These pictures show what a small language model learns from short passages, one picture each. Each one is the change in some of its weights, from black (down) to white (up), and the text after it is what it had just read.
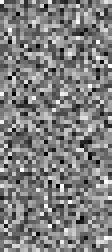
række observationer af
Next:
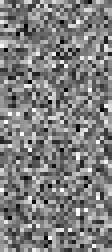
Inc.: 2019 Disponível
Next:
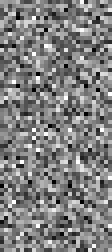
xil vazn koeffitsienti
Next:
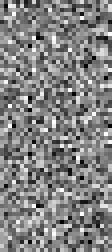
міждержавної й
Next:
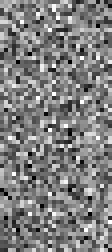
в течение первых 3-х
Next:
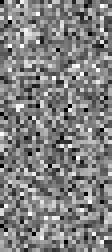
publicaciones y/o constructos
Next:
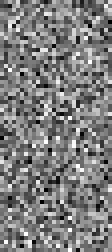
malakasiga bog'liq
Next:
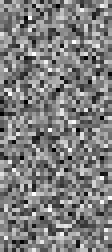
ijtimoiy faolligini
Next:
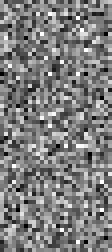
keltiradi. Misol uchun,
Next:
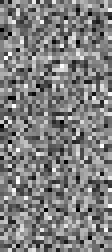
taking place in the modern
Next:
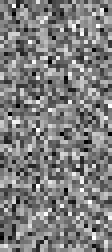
Hz. Ali’yi seven ve
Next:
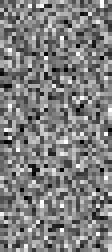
FTA, Bow-Tie,
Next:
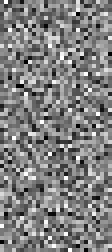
datações de carbono 14. In
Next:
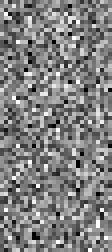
це, як видається,
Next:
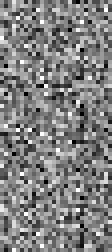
dapat mempengaruhi
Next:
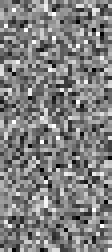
Metodología. Este trabajo
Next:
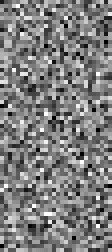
ont d'ailleurs fait
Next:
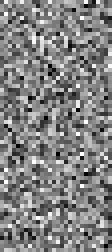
в межових і кризових
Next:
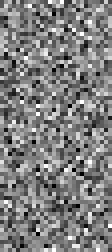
segurança aos funcionários para
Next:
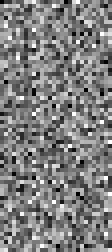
amilazasiz nazorat
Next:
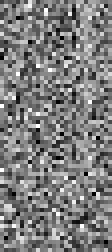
уровне 1996 года, II
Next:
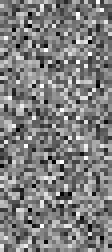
слова: бедность, уровень
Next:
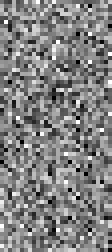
beneficios sanitarios
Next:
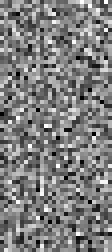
Bhattacharya Ch.,
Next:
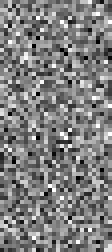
l'indice de perception de
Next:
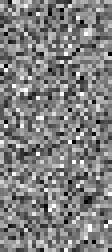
of the Republic of Uzbekistan,
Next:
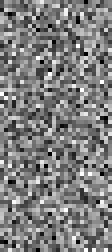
analisi filogenomiche di
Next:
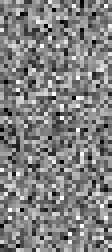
sudah kaya. Mereka
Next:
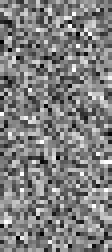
la production charbonnière
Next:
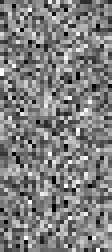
При этом получается
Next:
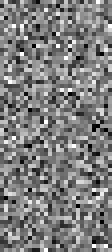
por su vida: Quien era su
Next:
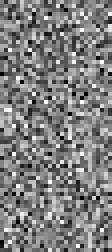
32 – соединительные
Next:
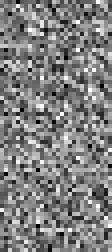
Axborot tizimining rivojlanish
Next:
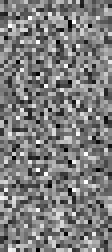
στο τέλος
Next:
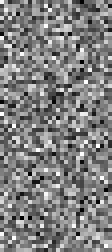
outro lhe ficava
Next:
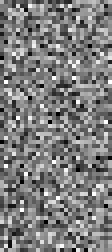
etishning ilmiy asoslarini ishlab
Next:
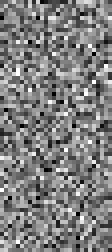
этой иконографии и
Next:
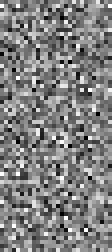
de uma demanda judicial.
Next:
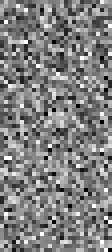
ham grammatik shakllar
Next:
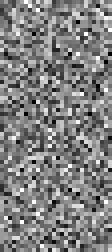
os recentes avanços na educação para
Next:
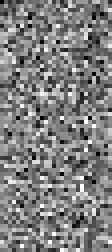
تطبيق إجراءات
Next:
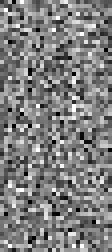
як базові ресурси, а
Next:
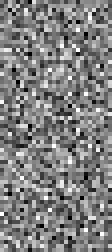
проблем злочинності
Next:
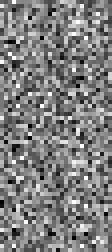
наступні компоненти:
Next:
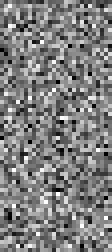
moliyasi O'zbekistonga yanada
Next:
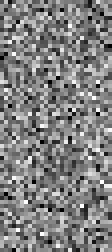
a result of the use of laser
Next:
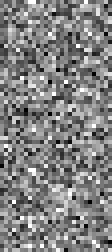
axborot xurujining
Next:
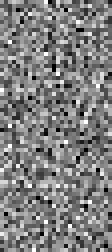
Примітки: * -
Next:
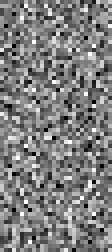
и значение стадии
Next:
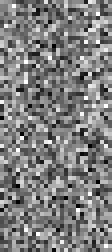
Ensinar As 04 Operações
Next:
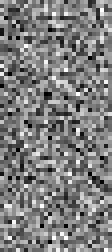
comporta la orientación que este
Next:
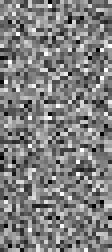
unitib qo‘ymasliklari uchun
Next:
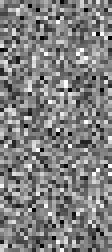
(*Trimble Total
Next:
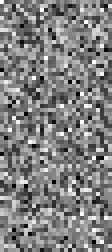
har gemensamt är att
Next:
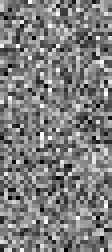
de ratón de radioterapia
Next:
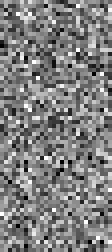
zu erfahren¹⁰.
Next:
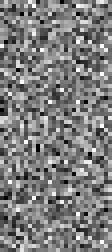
kasb etadi. Bundan
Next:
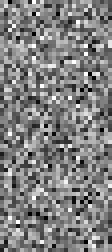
propunerea modificată de
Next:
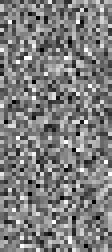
Сайдалиев Бобир
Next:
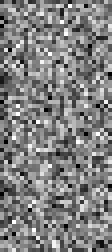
yanada keng rivojlantirish uchun barcha
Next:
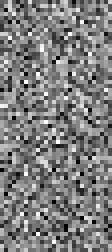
ilmiy adabiyotlar tahlili
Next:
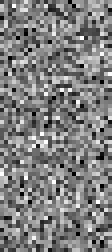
especialmente de la *Eneida*
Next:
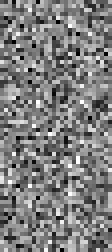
Проносить – bir muncha
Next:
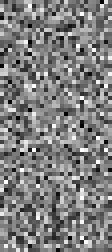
другой стороны,
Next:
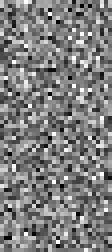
un "qualcosa" che
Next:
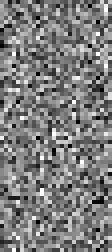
sans rattrapage et sans
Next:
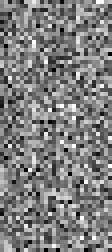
und Spielzeugbörse
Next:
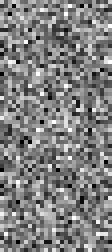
rivojlanishda esa bu - insondagi
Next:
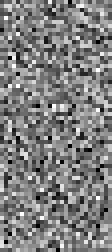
qual muitos dos gastos das
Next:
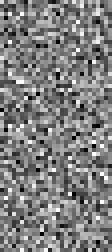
muhokama qilish va ular
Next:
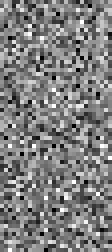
Carlotta würde es
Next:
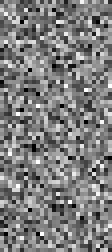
1933 yildan buyon keng
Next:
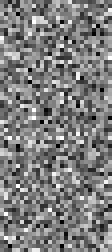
начало периода:
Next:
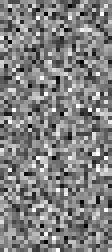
No las ha de tener todas
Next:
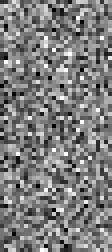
memastikan keadilan bagi
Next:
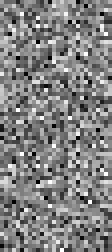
bibilici (*Numida
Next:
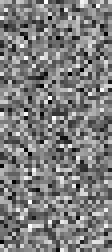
e podem ser classificados em
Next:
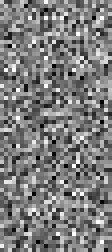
âgé pour le défier en
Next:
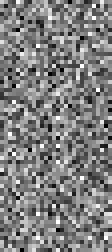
las actitudes que los estudiantes del
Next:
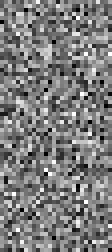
à vida das crianças que
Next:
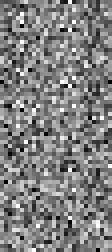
they emphasized the importance of
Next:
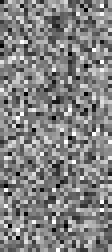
shakllar vositasida
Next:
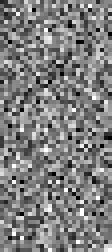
de separación, esenciales en la
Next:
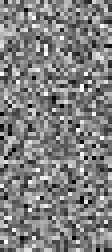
días en 18 veintenas y 5
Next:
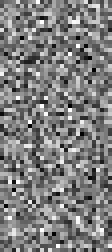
Dilovar uning o‘g‘li
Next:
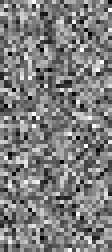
Xususan, Samarqand
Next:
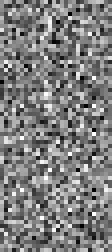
atuam no cenário das
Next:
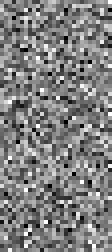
cultura Moche (Golte
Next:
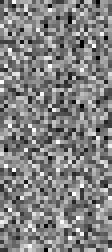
иш самарадорилиган
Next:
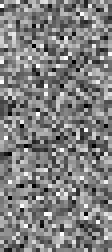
nós! He For She
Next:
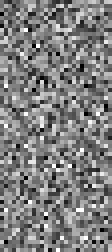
las estrategias de comunicación o la
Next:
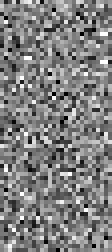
discursos de ancestralidade
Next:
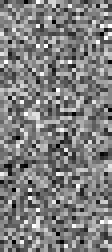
8 de diciembre de ese mismo
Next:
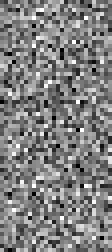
E. Wijaya, F. A.
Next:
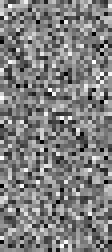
tres corpus también pueden
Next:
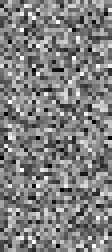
tidak ada padanannya.
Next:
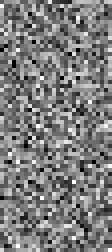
– 40% слабость
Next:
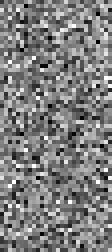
in Bashkir folk culture
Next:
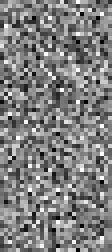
ketgan. Jangdan so'ng
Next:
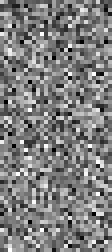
a atribuição de grafismos
